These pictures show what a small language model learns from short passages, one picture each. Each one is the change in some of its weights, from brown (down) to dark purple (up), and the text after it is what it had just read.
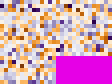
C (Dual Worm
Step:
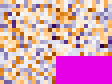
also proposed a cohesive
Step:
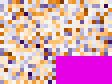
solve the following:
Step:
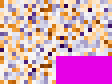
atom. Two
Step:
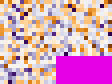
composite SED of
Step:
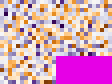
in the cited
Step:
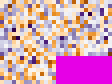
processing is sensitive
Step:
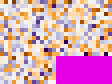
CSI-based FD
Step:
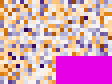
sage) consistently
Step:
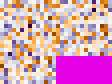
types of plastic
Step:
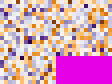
Based on the periodically
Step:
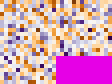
it a useful
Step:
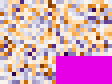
of stars, in the
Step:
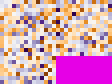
$\sigma_{r}$ and
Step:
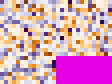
e cidades:
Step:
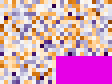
shapes the initial
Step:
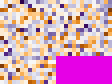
activities reported
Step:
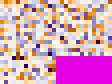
patients in group E
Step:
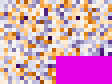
- Volumetric
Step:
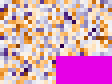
been developed yet.
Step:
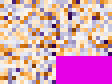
interpersonal and
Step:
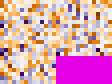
fact that we get similar
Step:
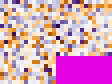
pixels, corresponding to
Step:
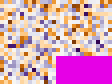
charge of determining the
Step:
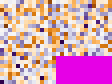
over long distances is one
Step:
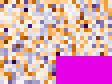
this occurs
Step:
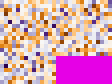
several (but
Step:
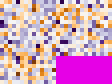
listeners could
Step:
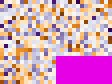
when needed".
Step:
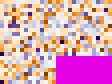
1 GeV) for
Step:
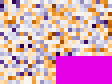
was significantly smaller than
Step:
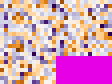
wrapped phase
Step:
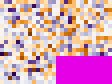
strategies. From our
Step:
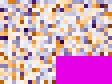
(denoted by
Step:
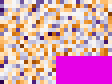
that barely meet
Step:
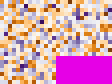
a hybrid method
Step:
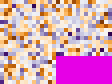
a negligible
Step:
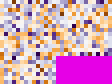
gotten by students
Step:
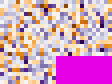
blended learning
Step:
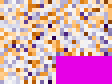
results also show that the proposed
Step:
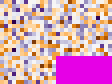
However, clinical
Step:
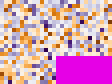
not of influence,
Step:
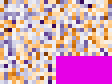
present estimates for
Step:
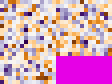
calculated easily
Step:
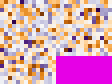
extent to which these
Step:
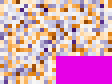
learning rate starts at
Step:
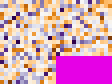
and this is no different for
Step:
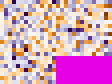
originated in a
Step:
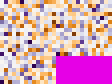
also stated that strong
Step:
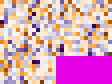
Local bred
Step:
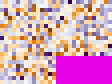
analysis Israel
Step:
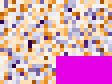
the comparison of
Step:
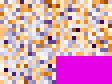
of the impact of
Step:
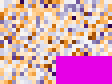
produce and sell
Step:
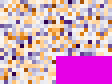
an opportunity
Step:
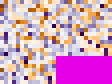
interactions with the
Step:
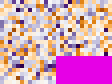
be as close as possible
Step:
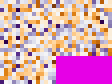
cancer is the
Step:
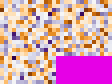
to the side of an
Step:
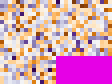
subject, can be one
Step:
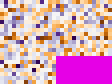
the different environments,
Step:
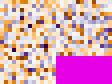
order $\sim GM$,
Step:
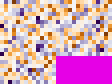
the magnetic trap using
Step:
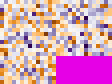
can be evaluated in
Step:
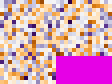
dietary diversity
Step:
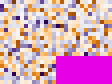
across the whole study
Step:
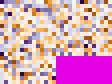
are the adjustable
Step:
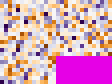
the infinitely small
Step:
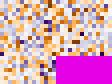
of High Resolution
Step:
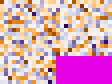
upper bound for the size
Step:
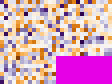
addressing comparable
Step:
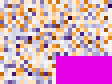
observations are performed and
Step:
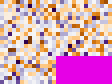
need to y in this
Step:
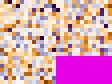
into the crowds
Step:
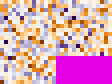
scales. In order to
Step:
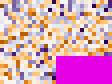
the coordinates of
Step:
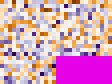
RC column.
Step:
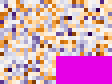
other variables, including
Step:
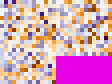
EVOO also
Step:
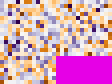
binaries begin
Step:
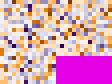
Achieving these
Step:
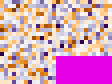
grow up to the
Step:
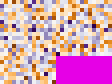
study) Sweden
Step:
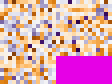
our more general approach gives
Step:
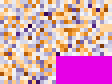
fermions as
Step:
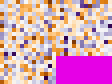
measures of the study
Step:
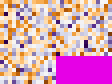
the same picture as
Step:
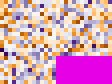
the dispersed
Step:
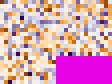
of the radius outward
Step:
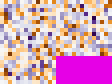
if his defeat
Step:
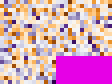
deg/s. Using
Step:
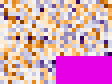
of particles in which a
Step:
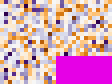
the basis for the
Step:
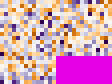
and observed that the state
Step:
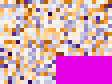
The $S$-wave
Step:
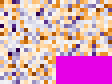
pushed to the
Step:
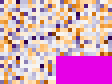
a hierarchy
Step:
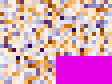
of the pair. We
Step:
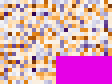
setup and results are
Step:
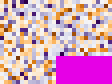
the reactive agent
